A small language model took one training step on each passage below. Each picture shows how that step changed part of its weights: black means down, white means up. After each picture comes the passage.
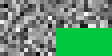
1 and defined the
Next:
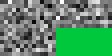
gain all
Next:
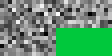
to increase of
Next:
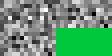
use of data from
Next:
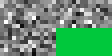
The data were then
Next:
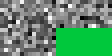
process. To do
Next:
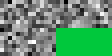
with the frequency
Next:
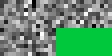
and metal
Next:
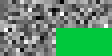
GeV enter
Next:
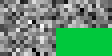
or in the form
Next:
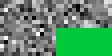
fraction of
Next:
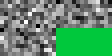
and increased
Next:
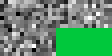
after seeds
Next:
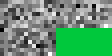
of motivation
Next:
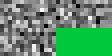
are increased
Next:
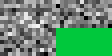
actual and
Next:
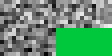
activation functions
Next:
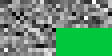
in seven
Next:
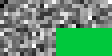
The finite
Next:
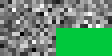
to the standard
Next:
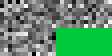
along z
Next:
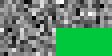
as Possible
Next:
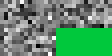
- 1 tsp
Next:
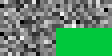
represent approximate results
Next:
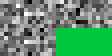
FP TP
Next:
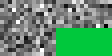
to choose
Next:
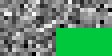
In particular, the
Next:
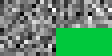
a frequent
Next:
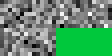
the point that
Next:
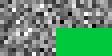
to protect
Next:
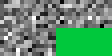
bands due
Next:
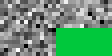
and management of
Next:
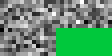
of oder
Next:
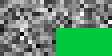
of integrating
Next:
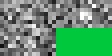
strategies remains
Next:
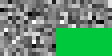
For $u =
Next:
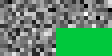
for $\gamma$
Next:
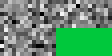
other heating
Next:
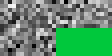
system with a
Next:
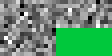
pay for
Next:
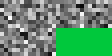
analysis confirmed
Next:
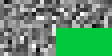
aimed to
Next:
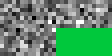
cubic or
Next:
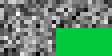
the Composition
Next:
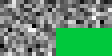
on common
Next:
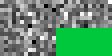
Vibration of
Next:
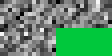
the main part of
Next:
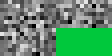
fact, it should
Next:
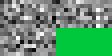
one of three
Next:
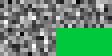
then cast into
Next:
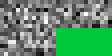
the yarn
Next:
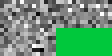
can be used to
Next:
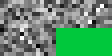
of integration across
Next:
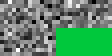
gains from
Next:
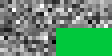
to find out which
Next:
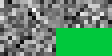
the Locus
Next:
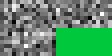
what one
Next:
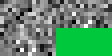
the original calculation
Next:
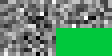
deviations from
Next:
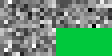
The melting
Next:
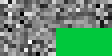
Power and
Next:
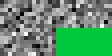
the parallax
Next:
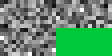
is proposed in
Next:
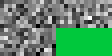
as a clear
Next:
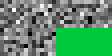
to make
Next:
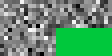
as commonly
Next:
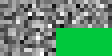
that prepare
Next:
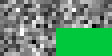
types of
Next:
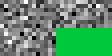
adopt this as
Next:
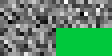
events appear
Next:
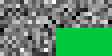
the now
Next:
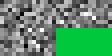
the law,
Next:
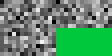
a maximum of
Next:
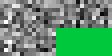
This implies
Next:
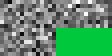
for the optimization
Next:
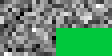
the derived
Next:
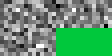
ratio 1
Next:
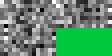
A machine
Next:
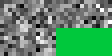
as positive
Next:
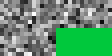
In the present
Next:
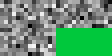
linked only
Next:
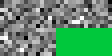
a method which
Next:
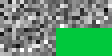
who attacked
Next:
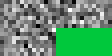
not have to be
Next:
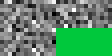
us consider a density
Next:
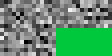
in this paper.
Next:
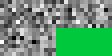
to that of
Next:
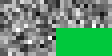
may enhance
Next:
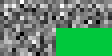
any state as
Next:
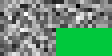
development of their
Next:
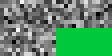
line, but in
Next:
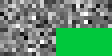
block is an
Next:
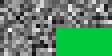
a short
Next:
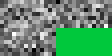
of a global
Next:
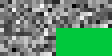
to capture the
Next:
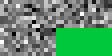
masks a
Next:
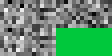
at cellular
